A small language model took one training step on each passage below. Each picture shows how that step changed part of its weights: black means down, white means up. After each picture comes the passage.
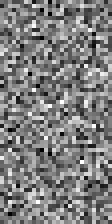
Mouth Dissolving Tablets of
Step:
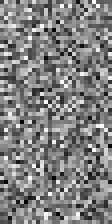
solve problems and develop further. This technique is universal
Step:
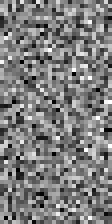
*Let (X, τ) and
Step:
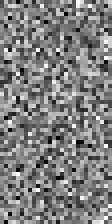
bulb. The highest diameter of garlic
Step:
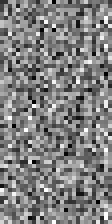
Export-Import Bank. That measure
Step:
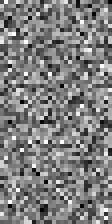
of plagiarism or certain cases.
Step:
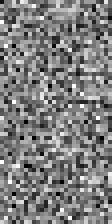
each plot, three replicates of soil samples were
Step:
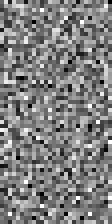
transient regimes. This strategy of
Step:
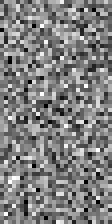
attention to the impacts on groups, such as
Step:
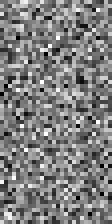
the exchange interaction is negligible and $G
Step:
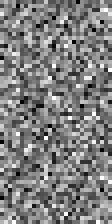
synchronization and triggering concept for novel
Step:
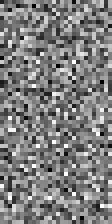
be noted that nature conservation has been an important issue
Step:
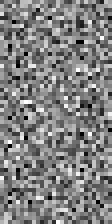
the resisting elements. The simplified
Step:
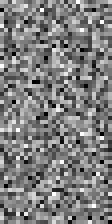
as Cyclin-dependent kinase
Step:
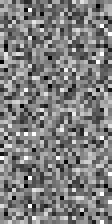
models. Figure 3: Architecture of the
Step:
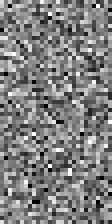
With the exception of the relatively high position of
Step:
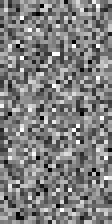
\cup \{\emptyset\})
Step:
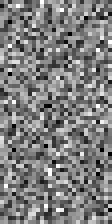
Mustine is the oldest member of this
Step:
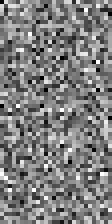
effectively in their relationship to fisheries authorities. When
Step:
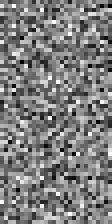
and Modal Assurance Criterion
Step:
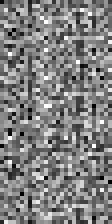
Case ID Test Case Description Expected Results
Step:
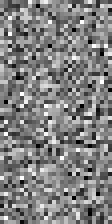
tree 5 categories Classifying nanomaterials
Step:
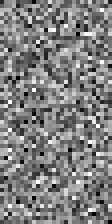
Station 25. Depth 200 metres.
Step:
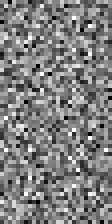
the valid and on-time identification of main events
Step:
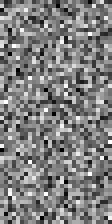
H K, Bargale Sushant
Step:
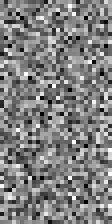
PCR product: 359 bp.
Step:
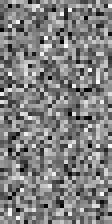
study. CD320 receptors levels were
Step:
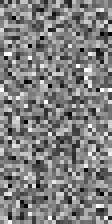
to replicate the census demographic questions as
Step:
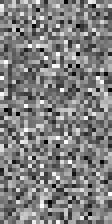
used as input parameters to the models. 1 Introduction
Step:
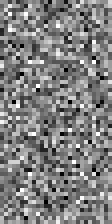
analysis and VOA (Voice of
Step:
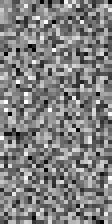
1995. In vitro measurement of corneal
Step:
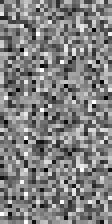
its essence. Former literature has
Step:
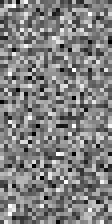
of samples processed before each gradient update.
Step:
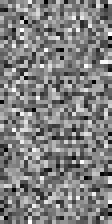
reconnaissance over hundreds
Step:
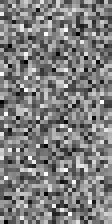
the past studies (Liu et al.,
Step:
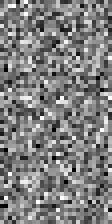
of breeding and cooking have been
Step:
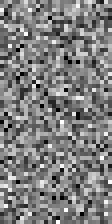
their ability to absorb the workload (Gross
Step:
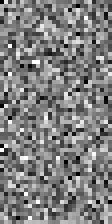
problems. According to OECD, these independent
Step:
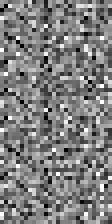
Engineering Vidyavardhaka College
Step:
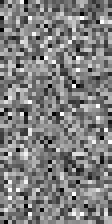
Fig. 3 but covering other set of
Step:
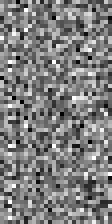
proposals of concrete composition.
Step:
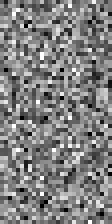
experiences. This perspective challenges the idea that trauma
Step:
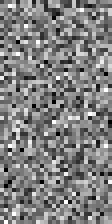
Pesantren has a teaching purpose that is
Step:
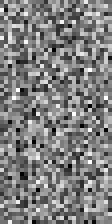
prevailing laws and regulations, as well as
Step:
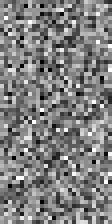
disorders was typical for pregnant women with
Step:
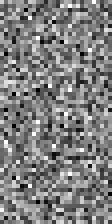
This paper pivots around the question whether strategic
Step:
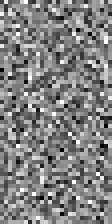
electrical conductivity is striking. Since the electrical
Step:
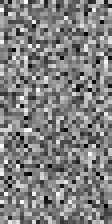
dynamometer strength tests were utilized. The statistical
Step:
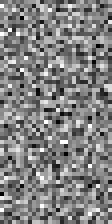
table shows the Sum assured by the life
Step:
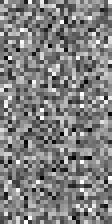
scores decreased but did not abolished the
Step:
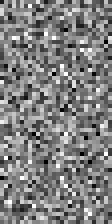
to ACF but prevented more by
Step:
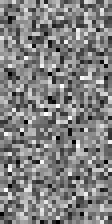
angle measurement [11], the rotational speed was
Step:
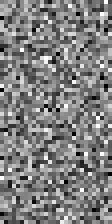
most of their external trade is in the EU's
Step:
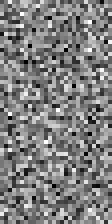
the influences of local factors and the landscape
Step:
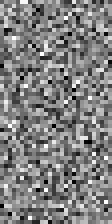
lower impacts across most impact categories compared to AM
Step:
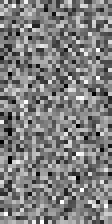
is mostly acceptable to the panelist. This indicates
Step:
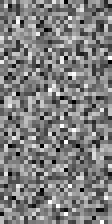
n \equiv n_i \exp
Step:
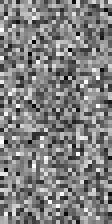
could help in designing a new and more comprehensive
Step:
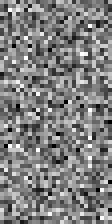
allows for versatile subsequent chemistry
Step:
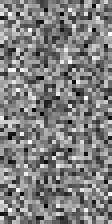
Framework as it is presented in this document leads
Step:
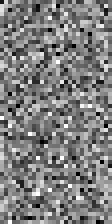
resulting from predicted agent observations (projected cell visit
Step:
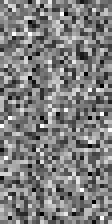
in Turkey C. Triaspis
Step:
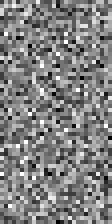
as well as the actual flow. The accounting of
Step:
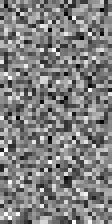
citizenship had been discussed mostly within topics related to
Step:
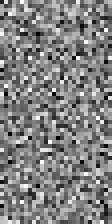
detectable differences between both strains. The previous
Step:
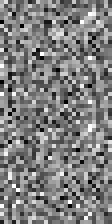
leaves are used in traditional medicine to treat infections
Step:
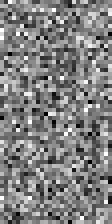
brings several benefits, especially for rice,
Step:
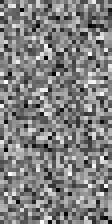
and Information Technologies" using digital educational resources is
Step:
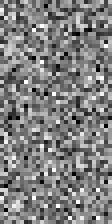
survival that is a significant contributor to
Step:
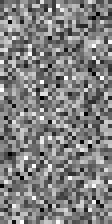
The results revealed that the variables have a significant effect
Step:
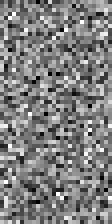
networks to unravel the crosstalk
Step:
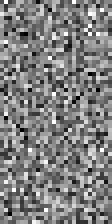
biotic factors, post-harvest treatment,
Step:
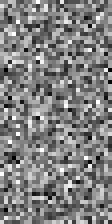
or through previous learning, or both, the individual
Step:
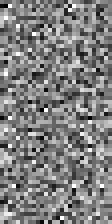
Lambung Mangkurat,
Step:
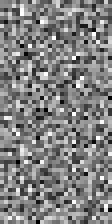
product moment and correlational coefficient were used with the
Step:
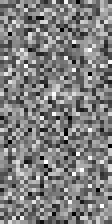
catechol and *o*-cresol
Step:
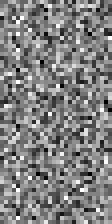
Kotlářská 2,
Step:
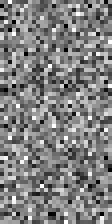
value, viz., 4.7 for the
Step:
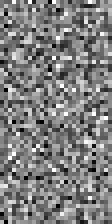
and Academic Achievement of
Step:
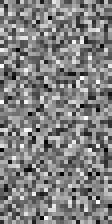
damage and redness. The pattern reveals a
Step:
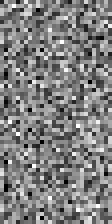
in the academic performance of students in the Senior School
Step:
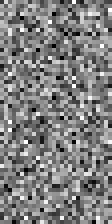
stretch rates and zero pass rates
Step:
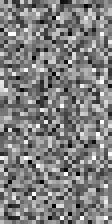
gestures have a specific sonic result.
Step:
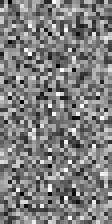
\left(k\theta^\alpha + n
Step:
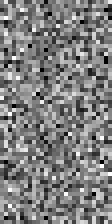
a complete harvest of the biofilm
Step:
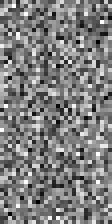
of enogastronomy tourism "Roads of
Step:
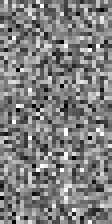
partially in English, which suggests that writing is less
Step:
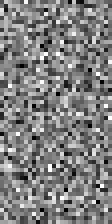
grown on a Cu substrate where the
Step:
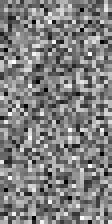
in the least-squares sense, we
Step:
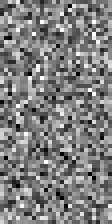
⁴, JOSHUÉ
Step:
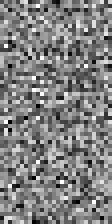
Recognition Model (RRM), which proposes
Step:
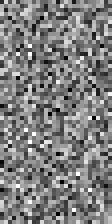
practice in the field (practices of making
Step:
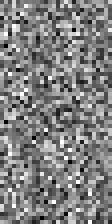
allowing horizon view for the crew, to reduce
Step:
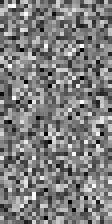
of the most important qualities of a good
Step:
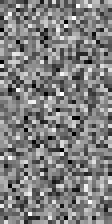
YAF texts was overwhelming.
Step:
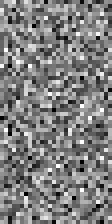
region [30]. The species is annual,
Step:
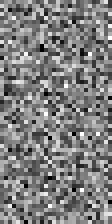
it implies it does not require unique skills. On
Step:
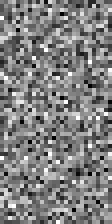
(1.55 mg/kg). The concentration
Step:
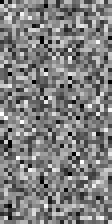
demonstrate that this gap leads to a more
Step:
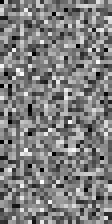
to Modernity*, Delhi:
